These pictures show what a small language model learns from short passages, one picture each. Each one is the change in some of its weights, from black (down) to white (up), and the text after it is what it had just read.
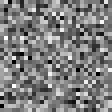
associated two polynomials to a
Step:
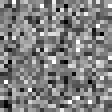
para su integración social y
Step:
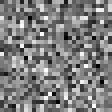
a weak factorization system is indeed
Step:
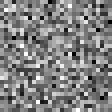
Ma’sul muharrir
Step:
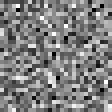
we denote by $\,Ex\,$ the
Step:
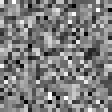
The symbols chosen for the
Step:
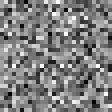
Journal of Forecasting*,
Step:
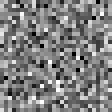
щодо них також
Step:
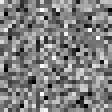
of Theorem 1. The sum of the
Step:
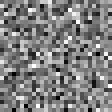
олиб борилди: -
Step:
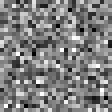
постоянного поиска
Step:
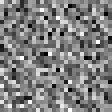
of knot points between all the elements
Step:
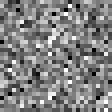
ҳам мусодара
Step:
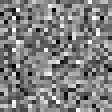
line, the Greenwich
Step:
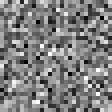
derivative of the fibering
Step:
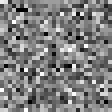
1$. Moreover, we claim that
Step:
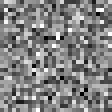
de tendência central
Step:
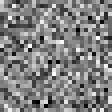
Изучение методов
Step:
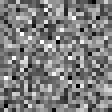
plans by hand or use
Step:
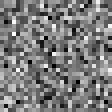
Vale do Juruá no
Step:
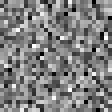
distinguished manner”
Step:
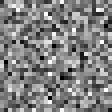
dapat di dimanfaatkan
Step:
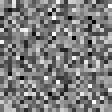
H}$ and with a trivial realization
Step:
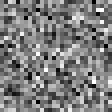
de ses fonctions,
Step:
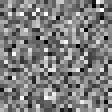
des désinfectants
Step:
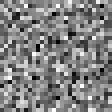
thành một
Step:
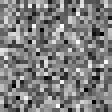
complejos, con un elevado
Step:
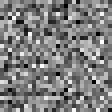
next section shorter and easier
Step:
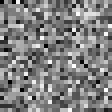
produk bisa menjadi
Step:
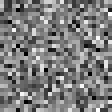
$\dim (I_{\overline Y}
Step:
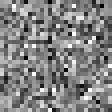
7-oyatida Muso
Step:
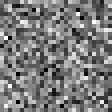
General results of perturbation
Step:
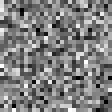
denoted by $\theta_0$. Then
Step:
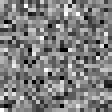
che ornava la camera
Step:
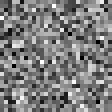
to deal with state and control
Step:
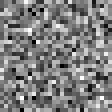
r< d(X,U)$, can be
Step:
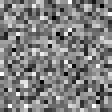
proofs of the main results.
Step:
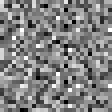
ва натижаларини
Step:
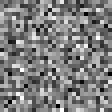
are given in a more conceptual
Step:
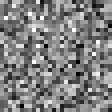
standard treatment of an
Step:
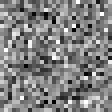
that such an overall recurrence
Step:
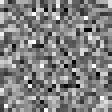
the integral kernel of $K$
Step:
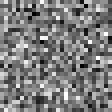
de a inova practicile
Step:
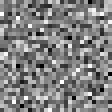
be cyclic either because
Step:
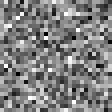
note on degenerate central
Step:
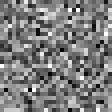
medio che intercorre fra
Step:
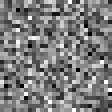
$x_i$'s all have
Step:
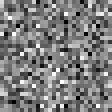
there is no polynomial-time
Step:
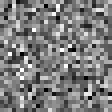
vez que se trabalha com
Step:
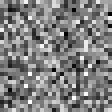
}\left ( x \right )$ is
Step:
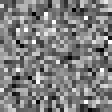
$n,m>N$ implies that
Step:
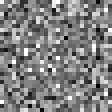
of the Hamiltonian vector field
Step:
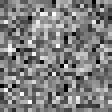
show the effectiveness and
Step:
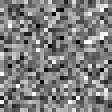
and shock dynamics in the
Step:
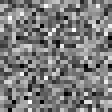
bigon face we simply
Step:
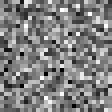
tensor $A$ cannot be
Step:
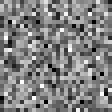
Defense, Defense
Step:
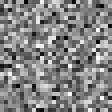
асосида ҳар
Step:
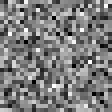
TF serves multiple essential
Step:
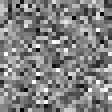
open questions. Marvin
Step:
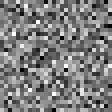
gapda, so'zlashuvda
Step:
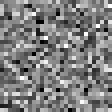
estratégias direcionadas
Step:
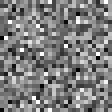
entendida como la manifestación
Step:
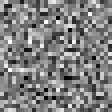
en su mayoría, aunque no
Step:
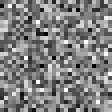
precisely one of the sets
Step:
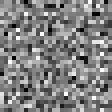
yasashini alohida
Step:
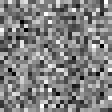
differential equations (\ref{reduction
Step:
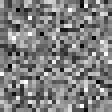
$a_l$ is the negative
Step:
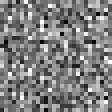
heat conductivity model with
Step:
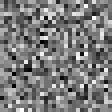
artificially to divide
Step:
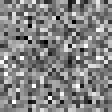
fructelor. În
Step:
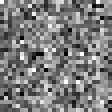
constructed for each $\gamma \in
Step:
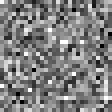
distribution function $F$, denote by
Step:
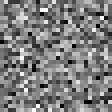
de l'Intérieur
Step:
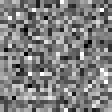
have used that $a$ is of class
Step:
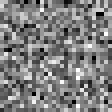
§ 69) y al ser
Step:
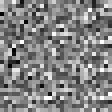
diagonal. The diagonal is
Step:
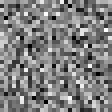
to recall that if $X$ is
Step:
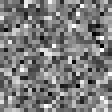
maps $Y$ to a quadric
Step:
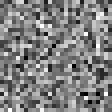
etilishidir" [5:
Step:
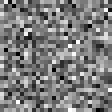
to a point in $S_N$ or
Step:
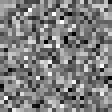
Varshavsky about the
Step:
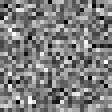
políticas públicas
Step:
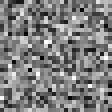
capaz de promover
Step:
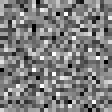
los/as convencionales
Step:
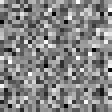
иқтисодиёт ва
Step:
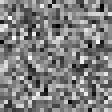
then $H(G_{8})$ defines
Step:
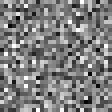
> 0$. VW (Conditions for
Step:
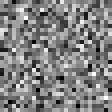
gradual de la enmienda
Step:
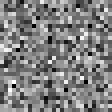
Aslini Oллоh bilar,
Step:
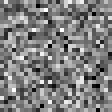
usuldir. Ushbu
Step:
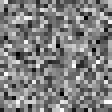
oliy va o‘rta
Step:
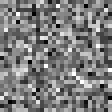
du contrôle, de la
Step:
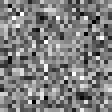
and $(u_{n})$ be a sequence in
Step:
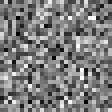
questão das aulas é
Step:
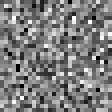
hardware e software:
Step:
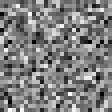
be verified using the known
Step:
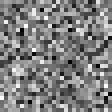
\mathbb{S}^2)$ if and only
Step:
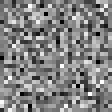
pragmatik belgisi
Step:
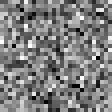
demonstrate that recursion
